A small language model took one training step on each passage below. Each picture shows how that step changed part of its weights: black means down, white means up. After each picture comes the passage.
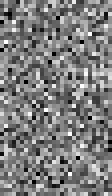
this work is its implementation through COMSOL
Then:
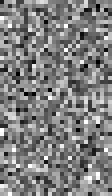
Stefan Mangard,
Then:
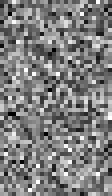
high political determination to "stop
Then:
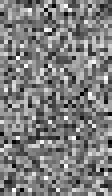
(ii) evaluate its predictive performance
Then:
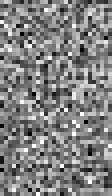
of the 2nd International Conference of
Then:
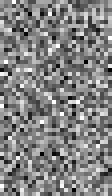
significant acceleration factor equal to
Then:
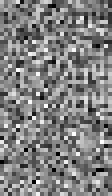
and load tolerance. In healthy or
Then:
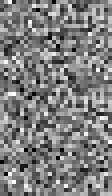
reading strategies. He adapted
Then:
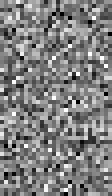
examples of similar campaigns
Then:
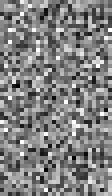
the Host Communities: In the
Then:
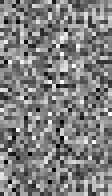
based on a qualitative research method,
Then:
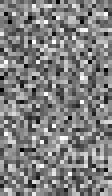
2.7.3 Newsletter
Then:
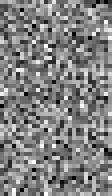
and main parts of Task 2.1
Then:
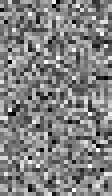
been devoted to evaluate the
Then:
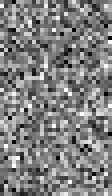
way? (reverse-scored)
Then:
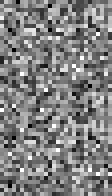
that the science interdisciplinary learning
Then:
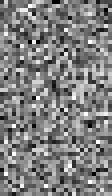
and Air Conditioning KPI
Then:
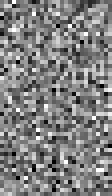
day of ovulation and monitor their
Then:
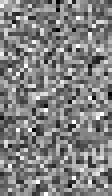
prevent environmental damage and human rights
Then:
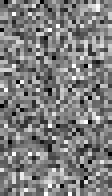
of IPV. The result states that
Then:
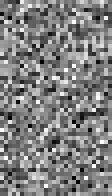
design and implementation of a solution to the grid
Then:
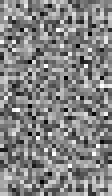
data base as pairs of
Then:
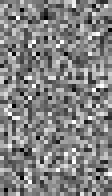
addition, a more uniform load on
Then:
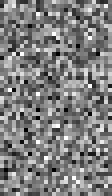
who obtained a master's degree which was
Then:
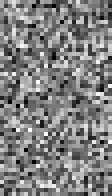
students. In response to the growing demand for
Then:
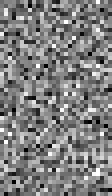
Gaia to quasar science is
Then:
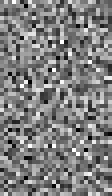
mode between the CMC and the
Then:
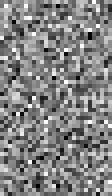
smart grid environments at data rate
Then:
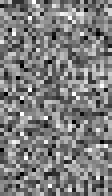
without the SPS casing treatment and the
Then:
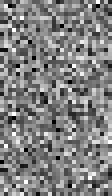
provide improved chemical and physical properties. Recent
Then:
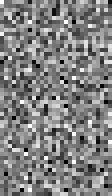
inflammation affecting multiple
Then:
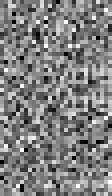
not limited. Prolonged
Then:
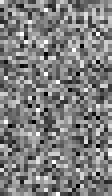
temperature of 1500 °C, which is
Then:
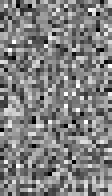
The disease has sharpened my
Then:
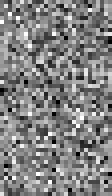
applications working with big data, often
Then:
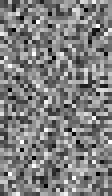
induced a profound decrease in both
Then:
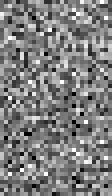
from the relevant literature, interesting similarities
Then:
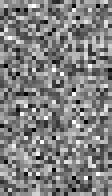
in the rainy periods and
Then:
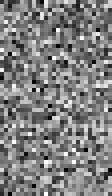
The syntectic workload should
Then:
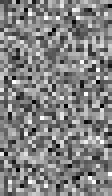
to enhance service delivery as well as
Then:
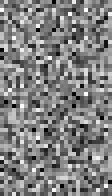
of the study is to find out the level
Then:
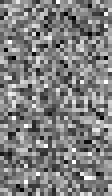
subsequently urged the children to see
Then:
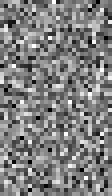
defined as BW or EFW between
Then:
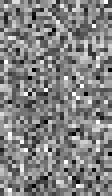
to stem from the abuse of
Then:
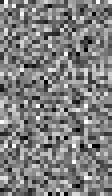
A. K. MANDAL and
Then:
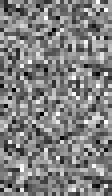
to the development of the PLBN
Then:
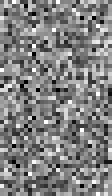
peak at m/e 316 in the
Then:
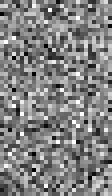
indicates whether the melodic motion
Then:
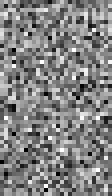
used to collect data from respondents. From
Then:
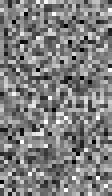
f-score can be determined using the
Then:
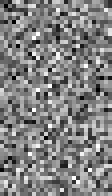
RF, FC, and DM
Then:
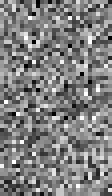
vary among physicians. About
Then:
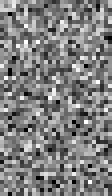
Food systems have a key role in this
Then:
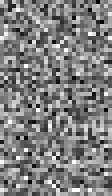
shaping public understandings of
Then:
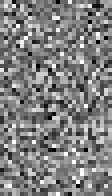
The images of Vishnu and
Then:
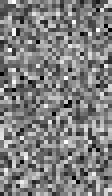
influenza virus and continue
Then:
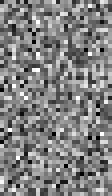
physiology, College of
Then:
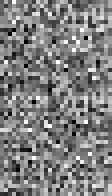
regional autonomy. The implementation of
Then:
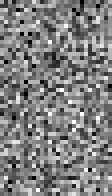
friends, which makes some of these
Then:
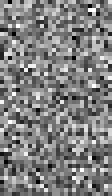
aspirations expressed through what is
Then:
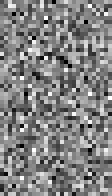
plants (Long & Mason,
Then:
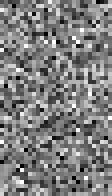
since the draw of history.
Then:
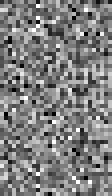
with 22% of the national total. This
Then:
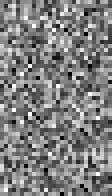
demilitarization of all Eastern
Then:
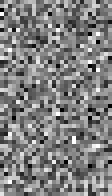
sculpture of Varah is
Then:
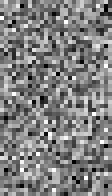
undertaken to understand the current scenario
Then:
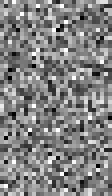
sell, to which clients and
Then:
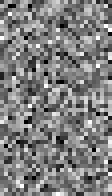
*Indian J. Pharm.
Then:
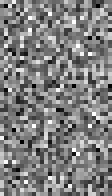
and other communication channels that inform potential
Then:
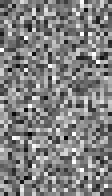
particular, we ascertained that the
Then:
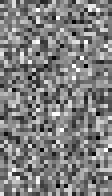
column of the control matrix are calculated in
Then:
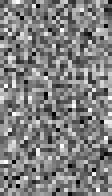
hand, principals and tutors did
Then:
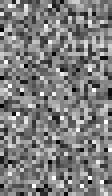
mortality. [39]
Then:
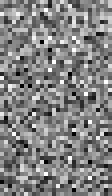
original description reported the absence of
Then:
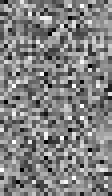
The consequent empirical study
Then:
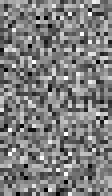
lycopersicum* that
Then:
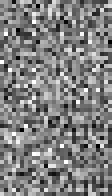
oceni rizik
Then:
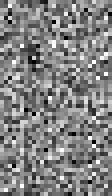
was evaluated, possible answers were listed and
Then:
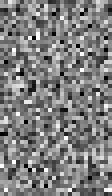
noninfectious. The rest
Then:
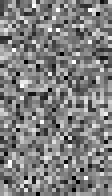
the Namespace or
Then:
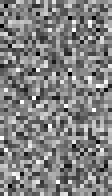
extreme gradient boosting
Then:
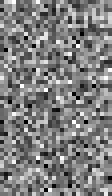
drug used in the treatment of hypertension
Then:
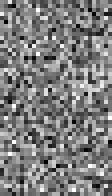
Hence to improve its therapeutic
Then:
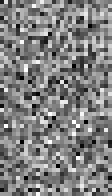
the equation of production efficiency. Consequently,
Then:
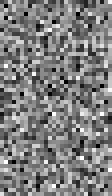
of all necessary learning materials, which enable
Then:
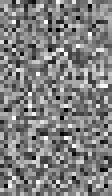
and widowhood rites should be
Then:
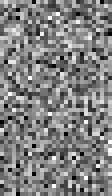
as an important factor determining the development and
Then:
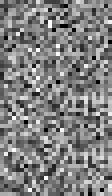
values in oil ratio. It is thought
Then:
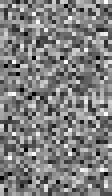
reading anxiety and reading
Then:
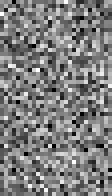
visibility and efficiency throughout the supply
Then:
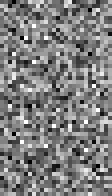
be availed in the well-
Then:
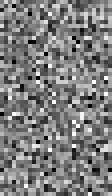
supported over time by a core of public
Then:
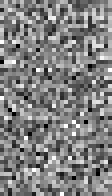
involves further processes with the manufacturer's
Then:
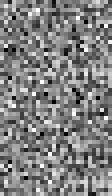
23%. Standard Motors
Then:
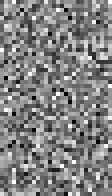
one pot controlled potential anodic
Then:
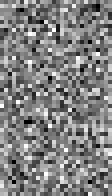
IoT big data analytics for
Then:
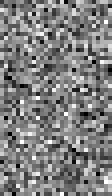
infrastructure which facilitates the flow of knowledge,
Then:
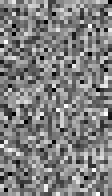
in an uninstrumented environment.
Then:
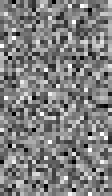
expressed by indicative mood In
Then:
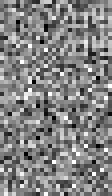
against the comparison group (Table 3). In
